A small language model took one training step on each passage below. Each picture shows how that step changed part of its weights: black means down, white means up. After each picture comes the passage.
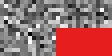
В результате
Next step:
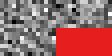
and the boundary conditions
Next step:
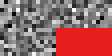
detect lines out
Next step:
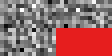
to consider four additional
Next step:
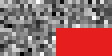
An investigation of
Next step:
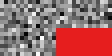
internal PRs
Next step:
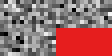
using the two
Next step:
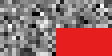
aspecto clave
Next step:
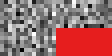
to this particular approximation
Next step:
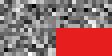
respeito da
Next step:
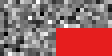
found in the
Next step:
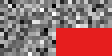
T., Dala
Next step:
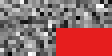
da população em
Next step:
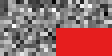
a temperature decreasing
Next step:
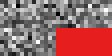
is often assumed to
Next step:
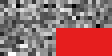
is the determinant
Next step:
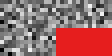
CQED system
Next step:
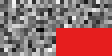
the experimental profiles for
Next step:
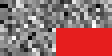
cobertas pela
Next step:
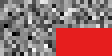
urban dynamics can
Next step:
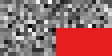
forms above are
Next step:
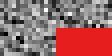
and of the
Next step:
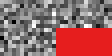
% time res;
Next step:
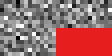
phasing to the
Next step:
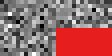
biens et
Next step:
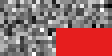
also act as
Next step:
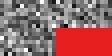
initialization vectors near
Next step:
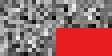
pesquisas que
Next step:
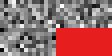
for dark matter in
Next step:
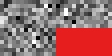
honored as
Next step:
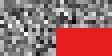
el Takt
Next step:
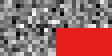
space and time are
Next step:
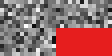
de Minas
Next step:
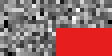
develop useful observables for
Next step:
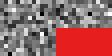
used previously for
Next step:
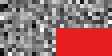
de aula.
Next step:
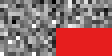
the base and top
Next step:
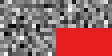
that indicate that not
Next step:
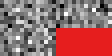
públicas e a
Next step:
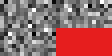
panel:} The evolution
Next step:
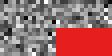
gauge fields as
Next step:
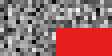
bilan Shahlo
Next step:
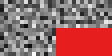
8 trillion
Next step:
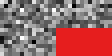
is intentionally
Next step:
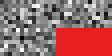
of escaping
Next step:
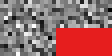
de bord de
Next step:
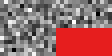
во время
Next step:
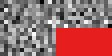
to 1 for their
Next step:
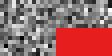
the field of
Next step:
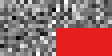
de CAC.
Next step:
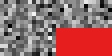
mean zero, most
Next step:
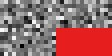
existência de uma
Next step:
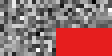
the states after
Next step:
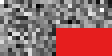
and adjoint
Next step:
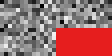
strategic planning
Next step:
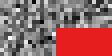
calidad en sus
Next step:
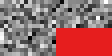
de FAIR
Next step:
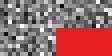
Institute of Physics,
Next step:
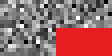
we performed IP
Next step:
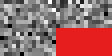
a linear increase of
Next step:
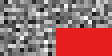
together. - B
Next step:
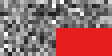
применении в
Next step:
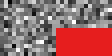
результатов может
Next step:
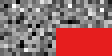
and that these tend
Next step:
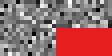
one. For this
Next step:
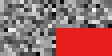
se efectuaron
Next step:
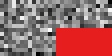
the density that decreases
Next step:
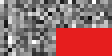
three light neutrinos,
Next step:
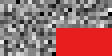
at WSU.
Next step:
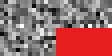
The development of the
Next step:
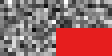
sheep were
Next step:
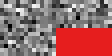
conditions of a sufficient
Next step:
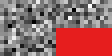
possible to use the
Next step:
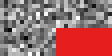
asosida THE
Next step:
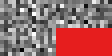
to study the average
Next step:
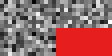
interaction. The
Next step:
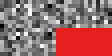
In a large magnetic
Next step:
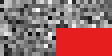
two of which have
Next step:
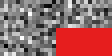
the number of expected
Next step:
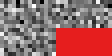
by students,
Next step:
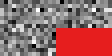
des atouts
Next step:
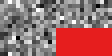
valores a ser
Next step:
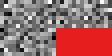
sector both in the
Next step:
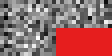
entre consultas
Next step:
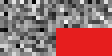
activity in
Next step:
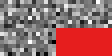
are processed.
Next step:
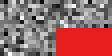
in the units of
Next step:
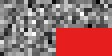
a wide range
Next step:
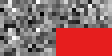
observed to provide the
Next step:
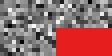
length characterizes the
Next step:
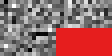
the event begins
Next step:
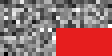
ularning ishlarini
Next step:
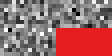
on the new
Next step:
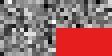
a notch
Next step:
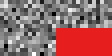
investigación e innovación
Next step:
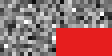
photonic quantum
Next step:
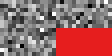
of $p$
